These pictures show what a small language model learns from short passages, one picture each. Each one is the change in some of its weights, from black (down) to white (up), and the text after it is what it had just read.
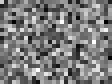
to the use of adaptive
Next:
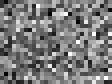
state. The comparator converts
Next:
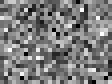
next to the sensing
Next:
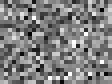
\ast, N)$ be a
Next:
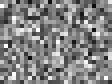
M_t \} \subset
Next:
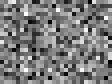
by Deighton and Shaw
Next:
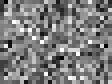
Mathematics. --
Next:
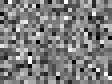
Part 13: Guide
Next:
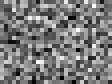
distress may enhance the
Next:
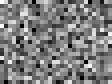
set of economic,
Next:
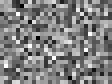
mycorrhiza used
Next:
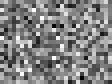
algebraic variety $X$ and
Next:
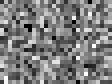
few confirmed
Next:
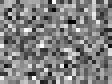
such as leadership or
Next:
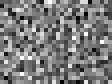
diameter of 6.35
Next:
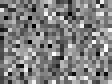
of non-availability
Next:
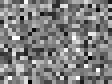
one of the following assumption,
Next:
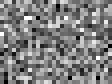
the game earned over
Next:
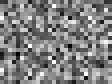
graph whose vertices are
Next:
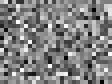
approximation from more general structured matrix
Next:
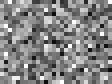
\eqref{RLL} in
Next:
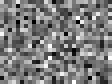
not generally make sense
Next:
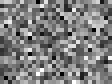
fall prediction and
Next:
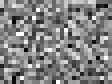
increased interaction between people
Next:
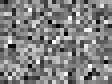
$A$-algebra \[
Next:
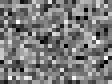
(see e.g.
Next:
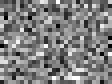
inequality (\ref{23})
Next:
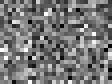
the bottom 3.
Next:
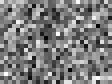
relevant data are within the
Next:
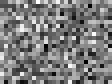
In field applications, as the
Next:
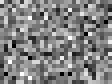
and supported, competent
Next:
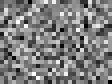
t$, this definition just means
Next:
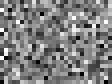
heterogeneous coefficients
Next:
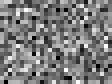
original norm $\|
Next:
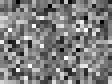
engineering for
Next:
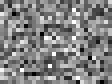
nonsingular matrix $P
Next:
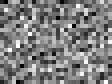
Castro Perelman,
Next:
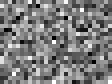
illustration in Fig.
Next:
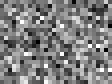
special Lagrangian
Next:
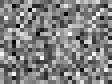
optimization framework has been
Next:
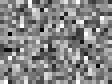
ALLOY Analysis
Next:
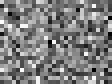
the simple and elementary
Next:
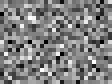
makes cheating
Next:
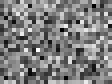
connective pro-\'etale
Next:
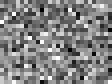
urban-rural relations
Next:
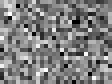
Figure 1. The monthly
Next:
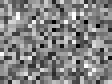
breast cancer
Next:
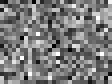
the Sun's position in the
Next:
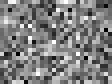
it is likely to increase
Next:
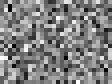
is essential to develop
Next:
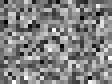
c\bar a\bar
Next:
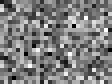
symmetric matrices
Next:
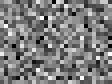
in width can be imaged
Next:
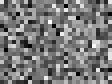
are stars. Hence
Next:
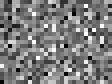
Stan. Dev Stan
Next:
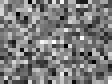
shown in Fig. 1. The
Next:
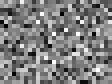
set used did not model any particular
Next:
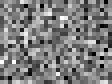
first results of the project to the
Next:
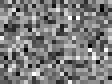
morphism $f: a
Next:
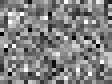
and $ x \bmod y =
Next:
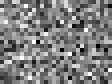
quantize this algebra,
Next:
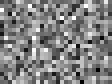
fabrication steps of which
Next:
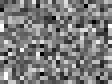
update, industry
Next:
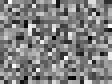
Besides, when
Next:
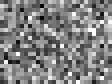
le cas $p=2$
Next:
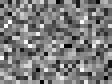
at both room temperature and high
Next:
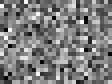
powers. On the other
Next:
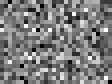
researcher's bibliographies
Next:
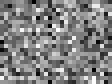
selected using simple
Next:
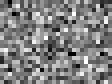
Co-Design Using
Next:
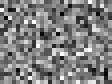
are stationary solutions of
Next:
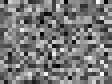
we obtain the standard formula for
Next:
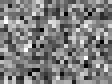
fully autonomous
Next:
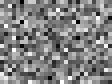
material on surgery and
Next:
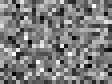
spread in the developing
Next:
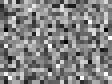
$\pi$ determines the move
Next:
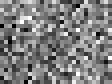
parabolic there.
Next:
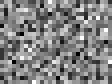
vertex coloring of a graph
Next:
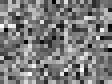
offer excellent
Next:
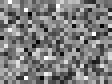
an incoming traffic over
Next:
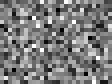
to be constructed by a
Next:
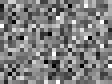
analgesia was similar and
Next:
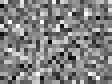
glacial acetic
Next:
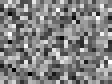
studying materials and
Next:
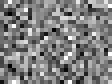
covering, due to the
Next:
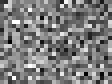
A questionnaire was
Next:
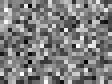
a resistance network,
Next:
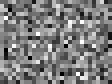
and $v_n$ be as
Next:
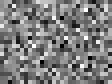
weight with harvest
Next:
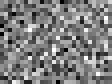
write $\Delta =
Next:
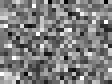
is easy to see that
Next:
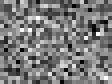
enhance the overall
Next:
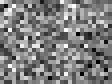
achievement to
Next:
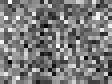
belong to the index set
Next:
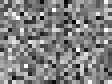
of current surveillance
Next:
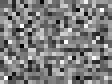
object of research* is natural
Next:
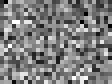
name Data type
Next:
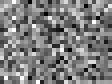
is an isometry
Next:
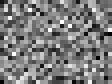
session, there were minimal
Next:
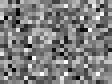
level. However, it needs
